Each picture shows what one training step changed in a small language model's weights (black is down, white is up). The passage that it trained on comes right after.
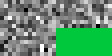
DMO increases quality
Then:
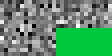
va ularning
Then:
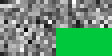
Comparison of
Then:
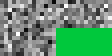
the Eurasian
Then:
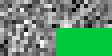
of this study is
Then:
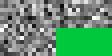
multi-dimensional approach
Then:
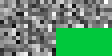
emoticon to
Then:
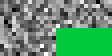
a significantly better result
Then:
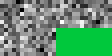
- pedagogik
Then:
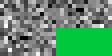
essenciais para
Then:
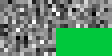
have been used.
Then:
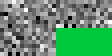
atomic comparison models
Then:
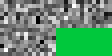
John E.
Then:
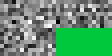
1 and book
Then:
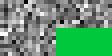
of conflict of
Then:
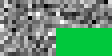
the separately measured
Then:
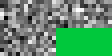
ones, can be
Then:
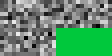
ético surge
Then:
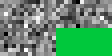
formation duale
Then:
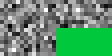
virtual contribution, within
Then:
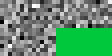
VBS simulation and
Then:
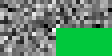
codes over
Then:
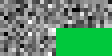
order to avoid
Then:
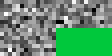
model representing
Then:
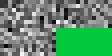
la plataforma
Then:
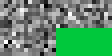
and developers,
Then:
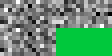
text. The second
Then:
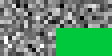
Webink and
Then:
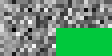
system near the
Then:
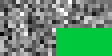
of winners
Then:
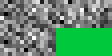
in this chosen linear
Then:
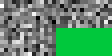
welche sie in
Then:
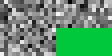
refers to the
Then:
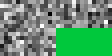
were shown only in
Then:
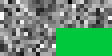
In meeting the
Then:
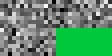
avant lors
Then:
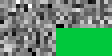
la productividad.
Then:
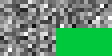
En todos los
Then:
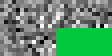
Profile der
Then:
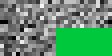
(a member
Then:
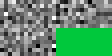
power varies by
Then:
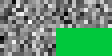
150 patients with
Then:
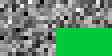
definidos como:
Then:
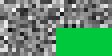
other lines. A
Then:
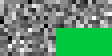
disk and host
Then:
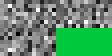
systems on the basis
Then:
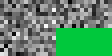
useful properties.
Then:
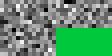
pathology in the
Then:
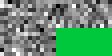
$ appear in pairs
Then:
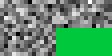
other hand, refers
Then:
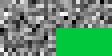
yourself a
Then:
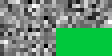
formação e o
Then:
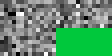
experiments were conducted using
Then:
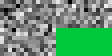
the farm revealed
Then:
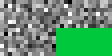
from the dispersion
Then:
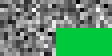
palácov v
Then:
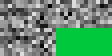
касет із
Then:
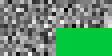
algorithms. We
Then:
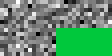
continents in the
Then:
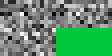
same house with
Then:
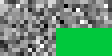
As the particular study
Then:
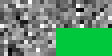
um grupo
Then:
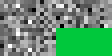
PI &
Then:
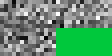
produkten of
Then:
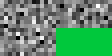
Sie mir.
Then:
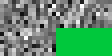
of necessary skills.
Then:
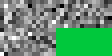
intention that H
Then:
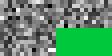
cause lung
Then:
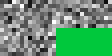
the simple picture
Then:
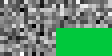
tahlil etish
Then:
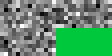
photometry provides a
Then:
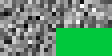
peak efficiency of
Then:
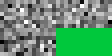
direct study of their
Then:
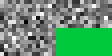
that for some specific
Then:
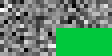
en peligro
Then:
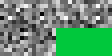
jogador a
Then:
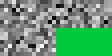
Asar tilida
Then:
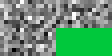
which a teacher
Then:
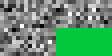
children with disabilities
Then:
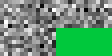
the main simulation
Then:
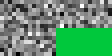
as less binder
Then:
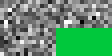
candidate for dark
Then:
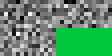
losses in the
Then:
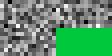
momentum contained in
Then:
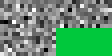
comparing solar
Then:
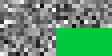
specific simulation software for
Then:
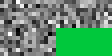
being marginally
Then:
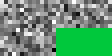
A p-value
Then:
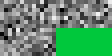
de générer
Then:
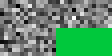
make direct progress in
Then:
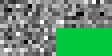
outcomes are independent of
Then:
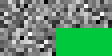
XV asr
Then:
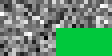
modes are listed
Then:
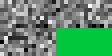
huge effort
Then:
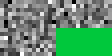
scholars will
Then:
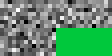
this model in order
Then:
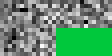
embargo, este
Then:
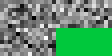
the same order as
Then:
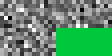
nach, wie es
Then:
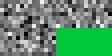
less effect on the
